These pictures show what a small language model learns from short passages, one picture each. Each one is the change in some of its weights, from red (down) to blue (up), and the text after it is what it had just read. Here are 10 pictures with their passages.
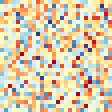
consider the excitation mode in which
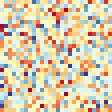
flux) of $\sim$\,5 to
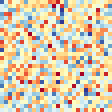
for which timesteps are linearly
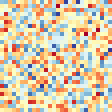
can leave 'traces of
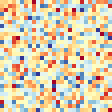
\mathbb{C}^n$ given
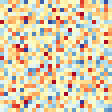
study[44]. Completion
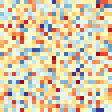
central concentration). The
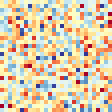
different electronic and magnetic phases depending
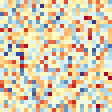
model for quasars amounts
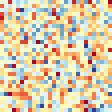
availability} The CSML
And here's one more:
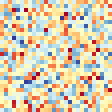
by \begin{eqnarray} Q^-
